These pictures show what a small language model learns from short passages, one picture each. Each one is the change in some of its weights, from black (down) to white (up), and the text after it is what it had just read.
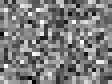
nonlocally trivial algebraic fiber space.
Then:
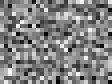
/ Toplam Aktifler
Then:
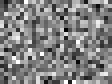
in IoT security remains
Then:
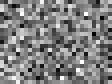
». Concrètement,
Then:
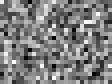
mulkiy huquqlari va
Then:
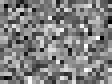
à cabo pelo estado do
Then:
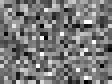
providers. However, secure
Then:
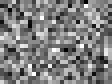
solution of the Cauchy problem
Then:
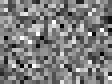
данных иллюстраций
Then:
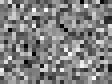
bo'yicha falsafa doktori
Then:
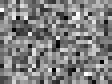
successively. \vskip
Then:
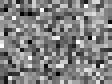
of specific models. Lucconi
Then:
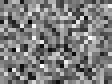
Editora Associados,
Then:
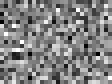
a náhradách
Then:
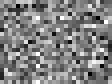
antigenlar turli xil
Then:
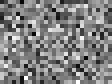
the need for specialization, professional
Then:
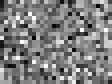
absolute numbers. This entails
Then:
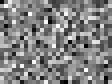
Conjuntos dos Professores
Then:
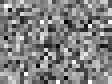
stehen dabei zur
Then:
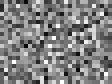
$\#\mathcal X\ge
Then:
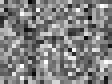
mumkin. Aqliy
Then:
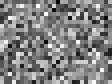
to a better protection than any random
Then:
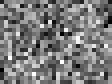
ao conhecimento, mas também a
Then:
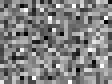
(L.) mesoleuca*,
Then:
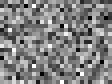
Li ko‘targan masalalar
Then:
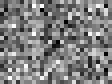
da formação do sujeito em
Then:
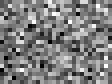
bound. This corresponds to propagating the
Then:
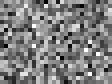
to the exterior problem. As a
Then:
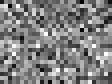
социальном контексте,
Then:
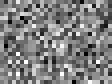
caso **C11** es la
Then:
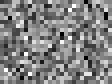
caused by the interference between the
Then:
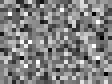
is non-singular precisely when
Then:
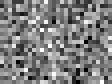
y comunicación de los
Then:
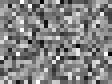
to a higher dimensional habitat without
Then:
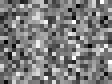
variations among different faces of single
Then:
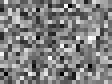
T. was partially supported by the
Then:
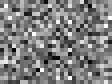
tadqiqotlarga mavzu
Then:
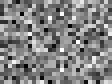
peculiar HB as
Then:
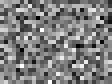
номограмма для
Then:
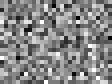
of Algebra 243,
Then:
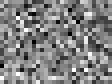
priori estimates are needed. Fix
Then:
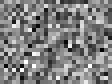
the relation between redshifts and
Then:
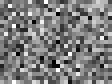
Для сочетания
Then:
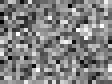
be crush' d and
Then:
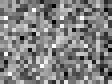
qo’yish kishini
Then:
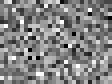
$k$-vertex graph in
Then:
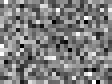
qilgandan so‘ng,
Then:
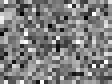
equation. The solution may be fitted
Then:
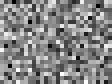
and $"\Delta$ -
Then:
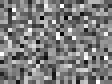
inflamação no intestino,
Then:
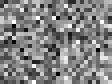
at atmospheric pressure) after been
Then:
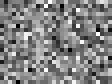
vulnerability toward minor
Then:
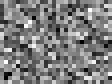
доимий равишда
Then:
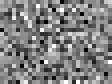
a distribution $\nu_{sb}$
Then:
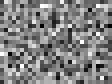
Karaman, PhD,
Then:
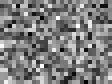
the variety $\K(A)$ of
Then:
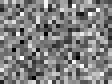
hospital secundário do
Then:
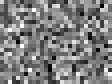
their solutions are globally
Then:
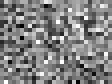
It is well known that regulations can
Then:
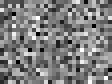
315 \bibitem[Gil,
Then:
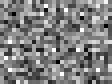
et l'apprentissage
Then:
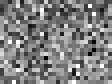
jaringan internet itu
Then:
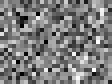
to some extent, show
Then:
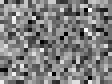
result is a constant multiplicative factor,
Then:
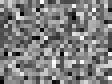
D. Abramovich, T.
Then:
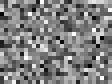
the Hermiticity of the
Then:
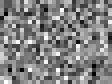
& \longmapsto & f_0
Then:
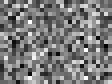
Journal of Production Research*,
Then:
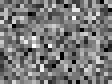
фізичні особи,
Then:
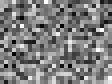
зібрання та
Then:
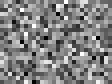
real-valued, symmetric, uniformly
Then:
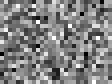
antiguos, si
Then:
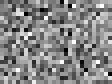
$z$ that are multiples of
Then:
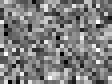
uma busca abrangente em 15
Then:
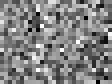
for all $k$. For
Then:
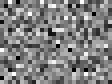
\end{rem} The
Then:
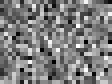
expanding the exponential by its
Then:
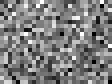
$\tau_J$ is the
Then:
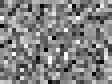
attacks-Slowloris contains
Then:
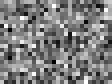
obrazlari orqali yozuvchining
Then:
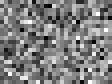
An interesting case occurs already when all
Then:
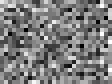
кредитным риском
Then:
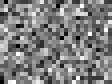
data, one may even measure the differential
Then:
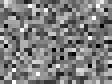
просторі. За
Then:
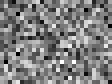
perfect lenses
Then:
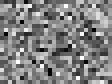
system effective area by a factor of
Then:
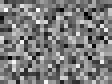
new choice of the input vector fields)
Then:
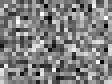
disebut keynesian economist
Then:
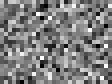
pengelolaan pemasukan
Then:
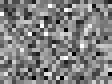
der sowohl die mechanischen
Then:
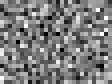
spiritual closeness and
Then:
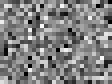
with $i \leq r \leq
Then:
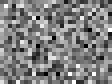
skew-symmetric matrices
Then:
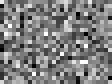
Gibbs measures. In the special
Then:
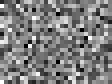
с ней, правовая
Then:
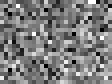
ve futbol üniversite
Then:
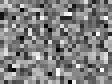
we obtain an algebra with two
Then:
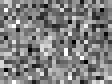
energy scale behaviour as that observed
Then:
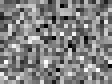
los fines de las normas,
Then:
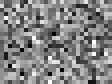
In the bottom right panel, we
